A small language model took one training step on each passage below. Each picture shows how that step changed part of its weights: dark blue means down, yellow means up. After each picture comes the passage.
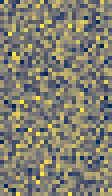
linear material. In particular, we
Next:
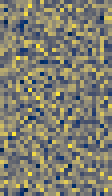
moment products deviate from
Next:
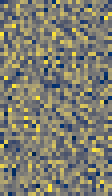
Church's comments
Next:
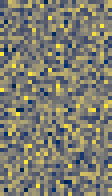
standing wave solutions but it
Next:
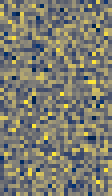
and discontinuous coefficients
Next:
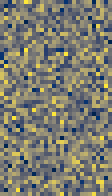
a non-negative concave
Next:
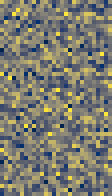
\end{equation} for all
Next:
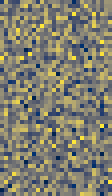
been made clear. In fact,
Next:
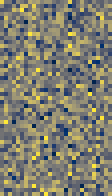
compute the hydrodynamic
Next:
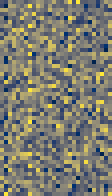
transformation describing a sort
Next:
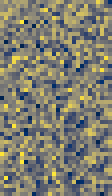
mass and $tg(\beta)$ is
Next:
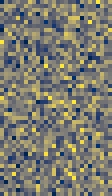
the poly-harmonic
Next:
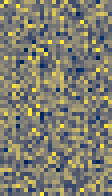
3i). The recovered
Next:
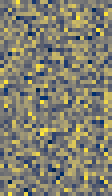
recent limit from CMS
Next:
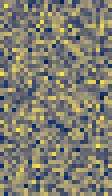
elements, together with the operation
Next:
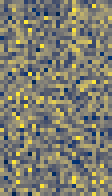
bounded above by $\bbC^\prime
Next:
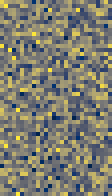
\beta = -\frac{k
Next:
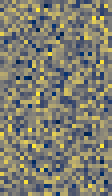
in the system, our results in Section
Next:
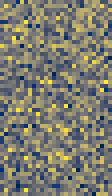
curves of the branch
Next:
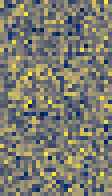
struc}$, depend on the relative
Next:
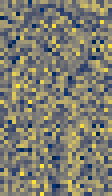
values of $\ell$ below.
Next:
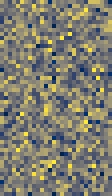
the $\NIL$ space then their
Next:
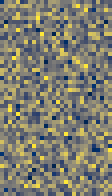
CE ejection efficiency
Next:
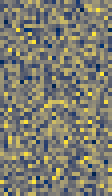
Marked quasiparticle distributions
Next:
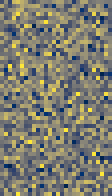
corresponding to $H$ and $\nabla$,
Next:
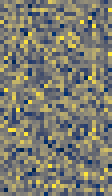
> 0}(M)$ of metrics
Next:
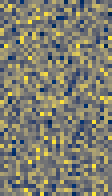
breakdown at 630V
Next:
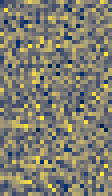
tracked over the entire
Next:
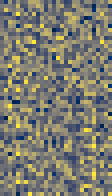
Based on 1823 galaxies
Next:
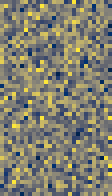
symplectic integrators.
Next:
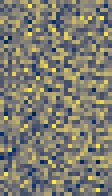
there are matrices $B\in
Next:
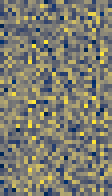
at small system volumes, but
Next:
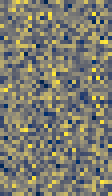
dynamic conditions, $\theta$ varies
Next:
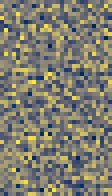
and by entirely different methods.
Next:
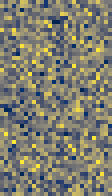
all but the last copy of
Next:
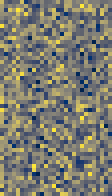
and has exactly one simple
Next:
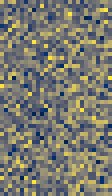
\pmod{4}$ \item If
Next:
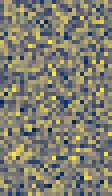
an increase in the computational
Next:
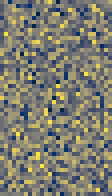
\, Jac}\Psi(\lambda
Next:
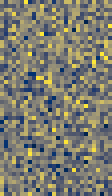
what good accessibility
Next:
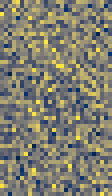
different behaviours. While the
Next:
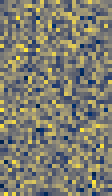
the wires is much less
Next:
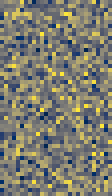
and processing information from images.
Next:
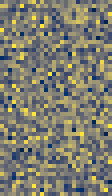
A. A. The structure of the
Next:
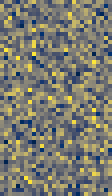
taken of mean value zero
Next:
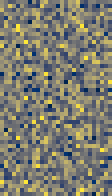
following sections, we construct numerical
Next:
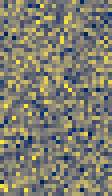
(H6). To simulate real
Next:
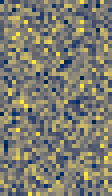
(BH) procedure in the
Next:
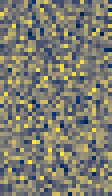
Under normal environmental
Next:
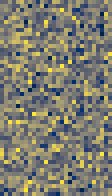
are {\em uniform in}
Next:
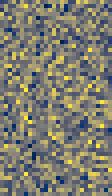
$x\in F$ is a positive
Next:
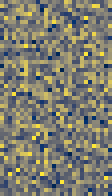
of interest in analyses using
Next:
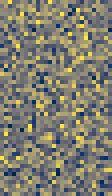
$k=r$ is prime
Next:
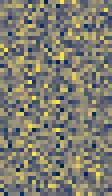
can be obtained by taking both
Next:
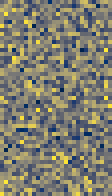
mass through the operator \be \Delta
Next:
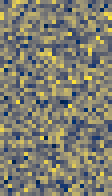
mass of the $N^0$ is
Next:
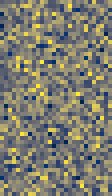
the superconducting gap, the
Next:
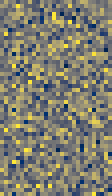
step in three dimensions) than in
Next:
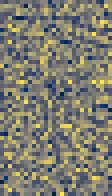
TL modes that propagate
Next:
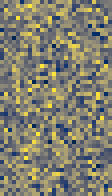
subjects, the survival
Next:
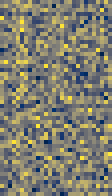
(\ref{wo1}) to be real
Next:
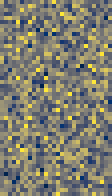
Now let $h(z)$ be
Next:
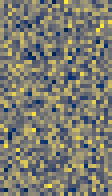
and the transit chord is an
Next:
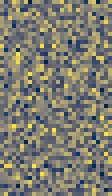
transition system within a generic optimization
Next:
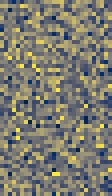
n, $$ are bounded in ${\mathcal
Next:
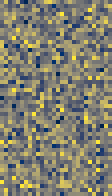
been implemented in the
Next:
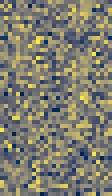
point $\sigma_{SI}$
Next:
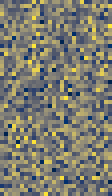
Y. Han, {\it Some
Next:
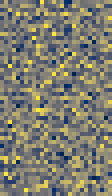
S-Box, are the elements of
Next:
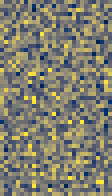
very similar ``negative''
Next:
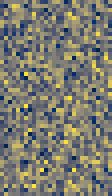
should adopt a dedicated
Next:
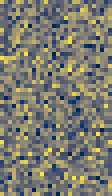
where $$\Omega_R =
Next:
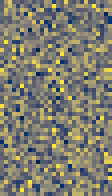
the observational data as was often
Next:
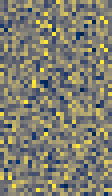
The nodes of the graph represent
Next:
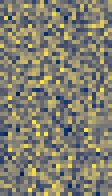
when I get the time. I will
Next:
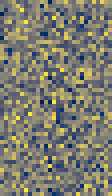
line lattice (FLL)
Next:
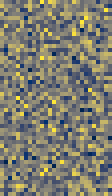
\eeq \section{Generation
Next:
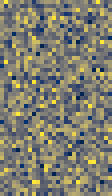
model parameters ($K$, $\lambda$) control
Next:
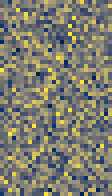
the Lyapunov exponent
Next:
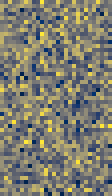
symplectic area of a
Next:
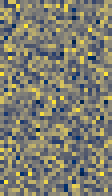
the generated 60 GHz
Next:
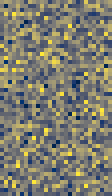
for imaging problems. Here
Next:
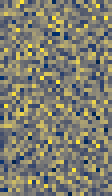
numerical correction techniques
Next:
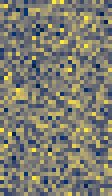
\ge 0$. Denote by
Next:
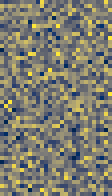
scenarios, with at least
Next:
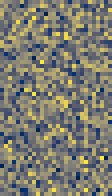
and determine the rate of convergence
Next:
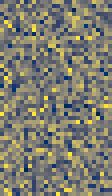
research was undertaken.
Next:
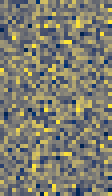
some extent, characterize the
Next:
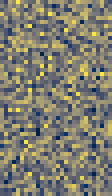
variance behaves as $$\langle
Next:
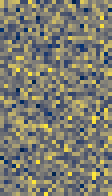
contribute to enhance the degree
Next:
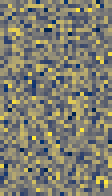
really difficult to
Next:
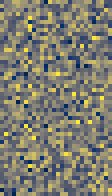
largest RP resonance.
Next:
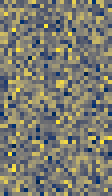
rapidly learning that
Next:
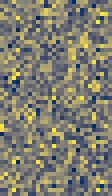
$\vartheta_a$ be the
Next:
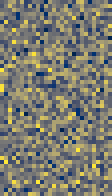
the architecture can be
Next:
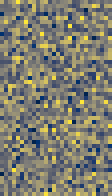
mock SFR estimation well
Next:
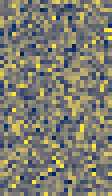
action is equicontinuous
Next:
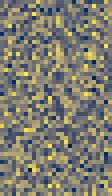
communication tasks,
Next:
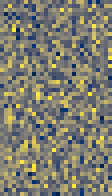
global second-order
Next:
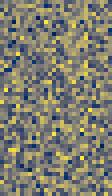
$I$ denote the interval
